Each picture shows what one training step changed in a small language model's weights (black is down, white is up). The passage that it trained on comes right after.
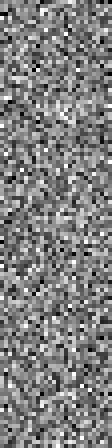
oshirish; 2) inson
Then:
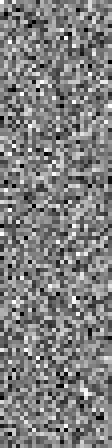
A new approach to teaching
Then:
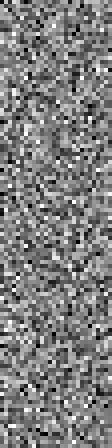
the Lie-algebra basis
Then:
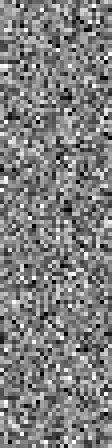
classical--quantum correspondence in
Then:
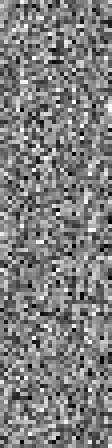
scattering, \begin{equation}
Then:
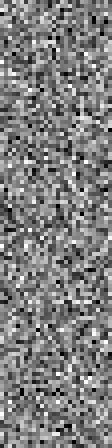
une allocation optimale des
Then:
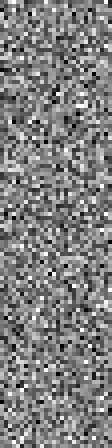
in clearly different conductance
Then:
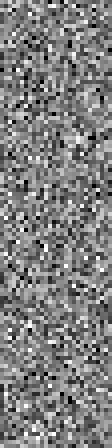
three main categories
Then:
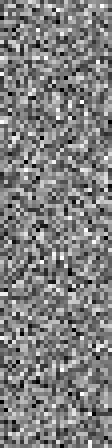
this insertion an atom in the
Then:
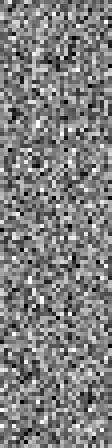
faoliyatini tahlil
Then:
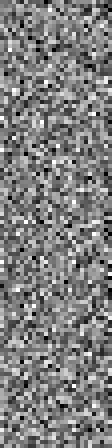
likuiditas yang diukur
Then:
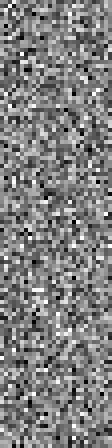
shown how integrating factors for
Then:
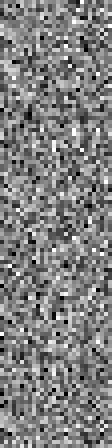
but this is not seen in PP
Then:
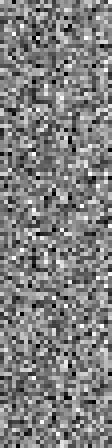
comunidade e identidade.
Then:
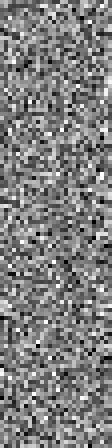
obtained using the corresponding implementation
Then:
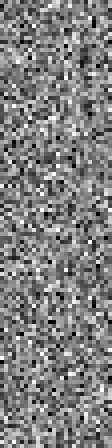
Sistemi ve Kamu
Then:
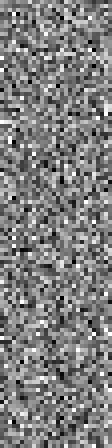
aux flux de communication
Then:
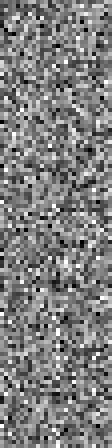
the upper boundary of the possible
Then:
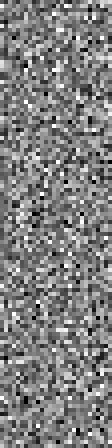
uchastkalari elektron
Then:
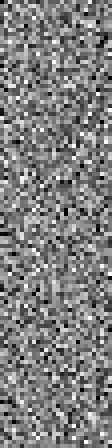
явной и скорой
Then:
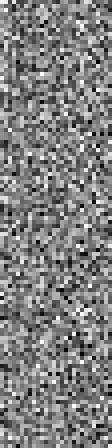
time coverage would be required to
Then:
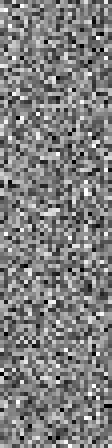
situation, problem-based
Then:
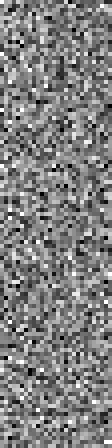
``C'') causes a peak
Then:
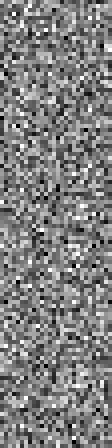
we conduct a simulation in a
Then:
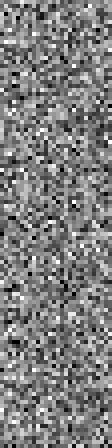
qizil (Temp) va
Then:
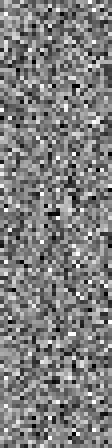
criminală, precum
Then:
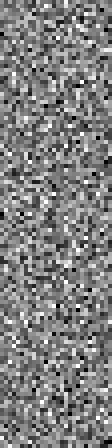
auto imagem corporal, que
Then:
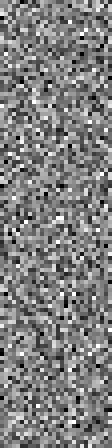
historical oikonyms and
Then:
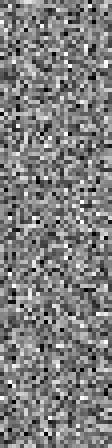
на Урале заметно
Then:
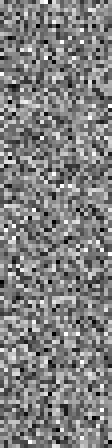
51(Özel Sayı
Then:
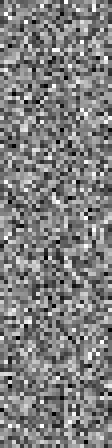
houses –, designed for the
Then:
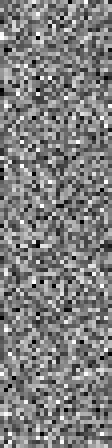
paradoxes involving
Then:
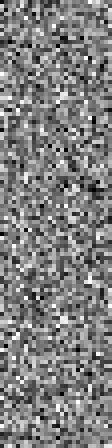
the 36-site cluster shown
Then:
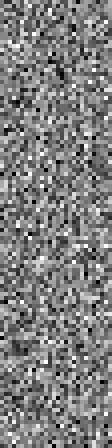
gehütet haben und
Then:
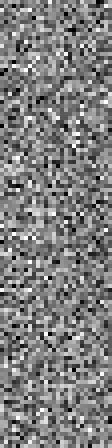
u xonlarning urushlari
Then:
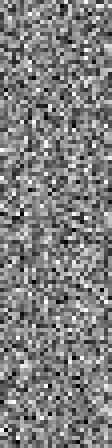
imaging of crystalline
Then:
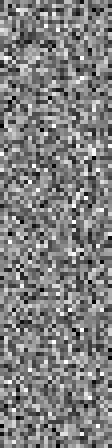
state. In the high temperature limit it
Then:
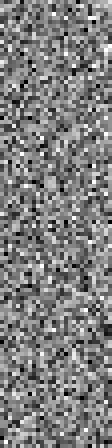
yetkin kişiler
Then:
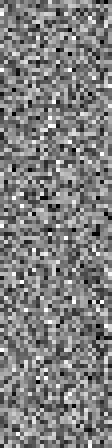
*Ody* za: S.
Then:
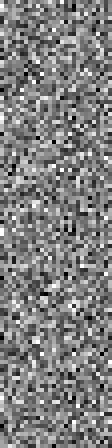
P., VONIČKA
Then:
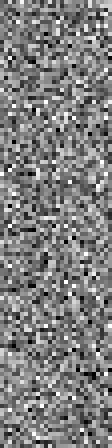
presente Convenção. [...]
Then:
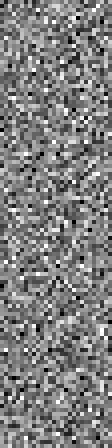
Research Science Publishers
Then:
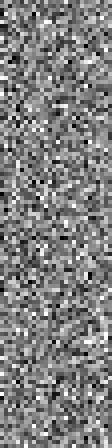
è spesso fortemente
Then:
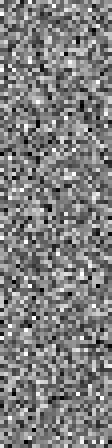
dari 85,5% menjadi
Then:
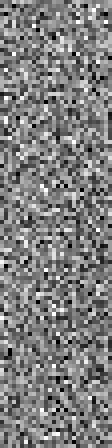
comparative analysis, shown in the top
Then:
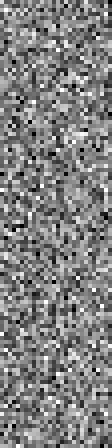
there is an option to make an
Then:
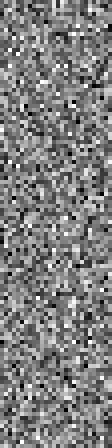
The legendre transform plays
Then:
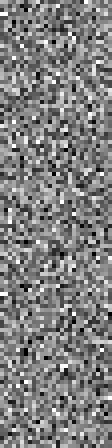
topological phases of matter. For
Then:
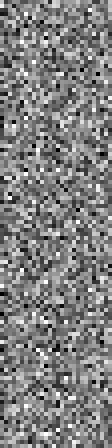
Ángel Integración de
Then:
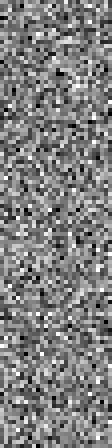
$u$-band PSF with each
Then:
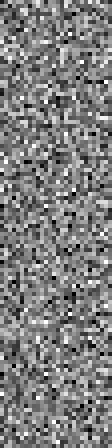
Ш., Кўчаров
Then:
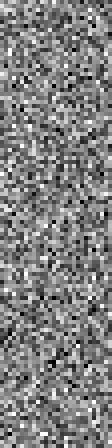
y Carniel Bugs,
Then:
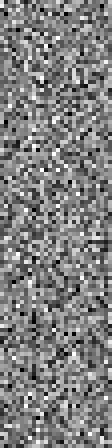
y los ángulos
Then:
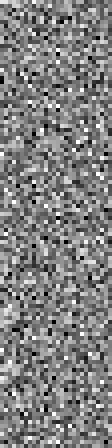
próby typologii.
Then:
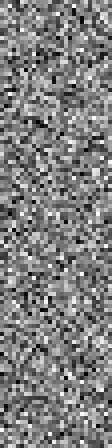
Hilbert space spanned by the
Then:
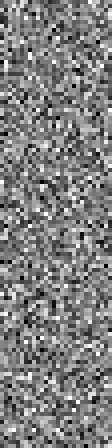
stars (203), White
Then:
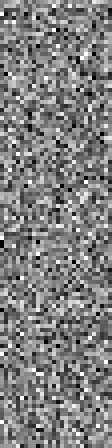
this sample system, machine 1 is
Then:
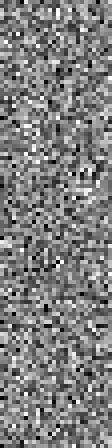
the main ethical concern was
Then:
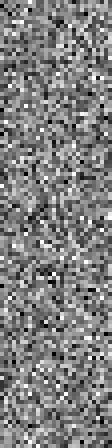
to 0.22 electrons per formula
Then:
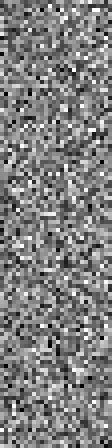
circular colliders such as
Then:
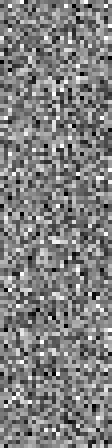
that were significantly above the
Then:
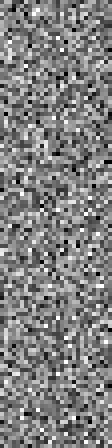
pool in a modified form. The
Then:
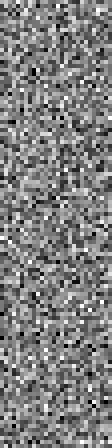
of the field. The stochastic
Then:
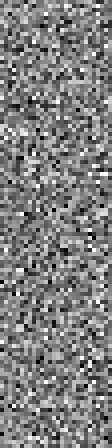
deep inelastic scattering at
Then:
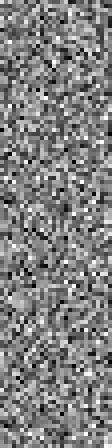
strong coupling region. Our
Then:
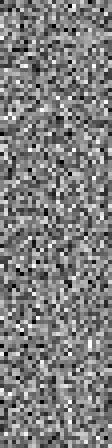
por él,²⁴
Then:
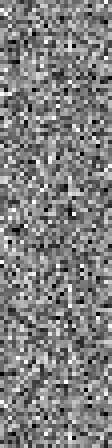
chemical potential $\mu_{B}$
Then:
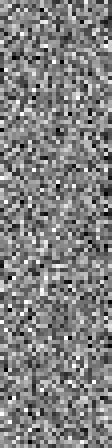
concentration $C_{CAS}$
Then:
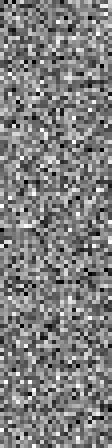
população com o intuito de
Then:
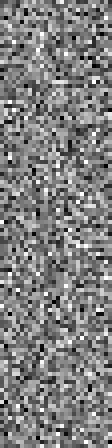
quantum dot size of about
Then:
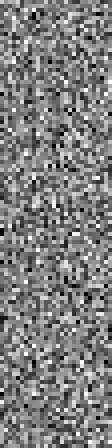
are implemented by exploiting
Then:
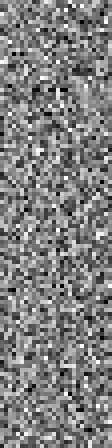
of the beer registers as a
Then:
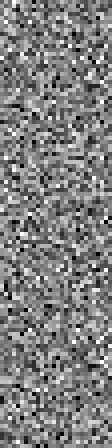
de la société pour
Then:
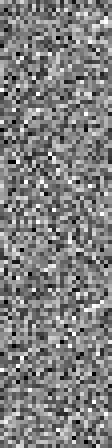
functioning or impairment of
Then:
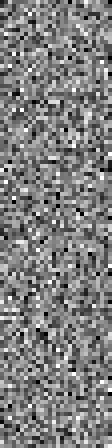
showing metallic behavior
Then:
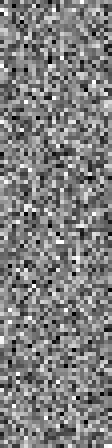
tentang mengidentifikasi
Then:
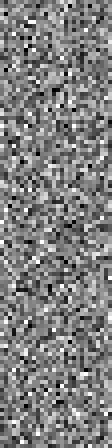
afsonalarni to‘pladi va
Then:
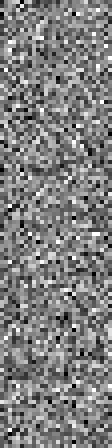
also equidistant \begin{equation}
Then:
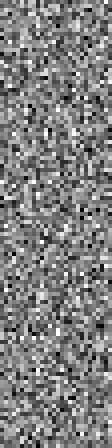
Landau numbers $L$ are
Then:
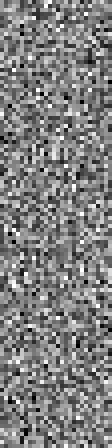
korporativ tizim
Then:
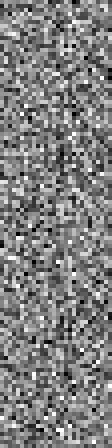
to use. & We applied specific
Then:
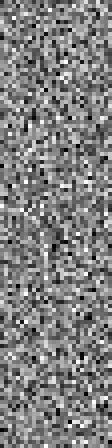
under constant polarization [14,
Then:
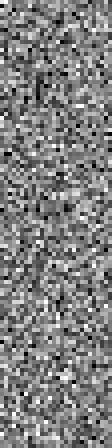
operational mission life is 3
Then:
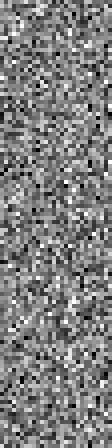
Leer y escribir sobre
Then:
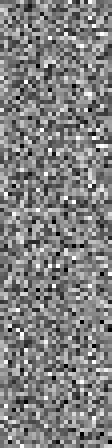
произлизат и други
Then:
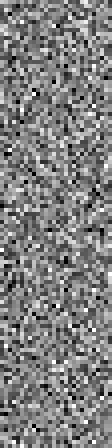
process also highlighted several
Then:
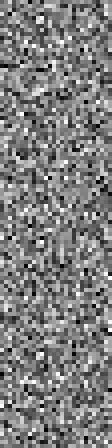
تمكن من
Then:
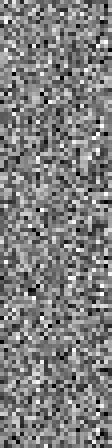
ta'rifni yanada
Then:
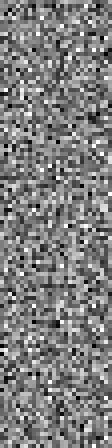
falar de escala: ela
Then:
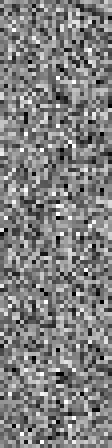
example}, we extracted the model parameters
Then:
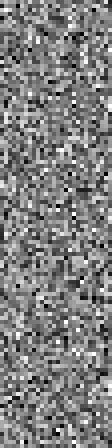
flavor fields. In this case,
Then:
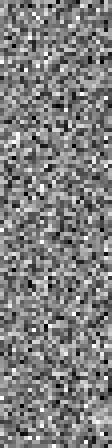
olish va ularni tahlil
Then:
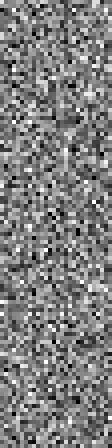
tahlillar asosida
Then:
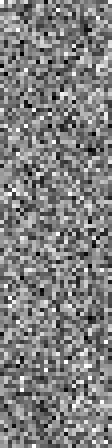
analysis. These include the National
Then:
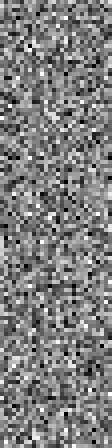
muhokama yuritish
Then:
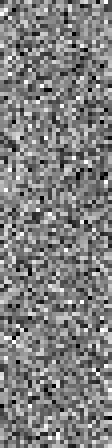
tricritical regime. In the
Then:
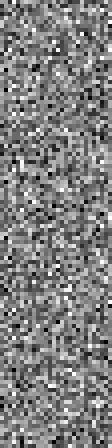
\end{pmatrix}\ \ \hat
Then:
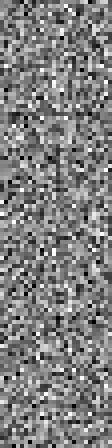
papers, gender is the
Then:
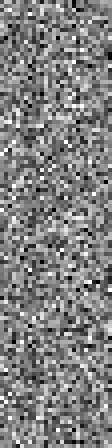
data-driven algorithms will be
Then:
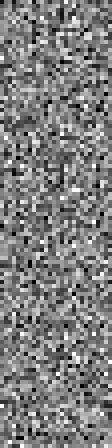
por entre las mesas. Fuma
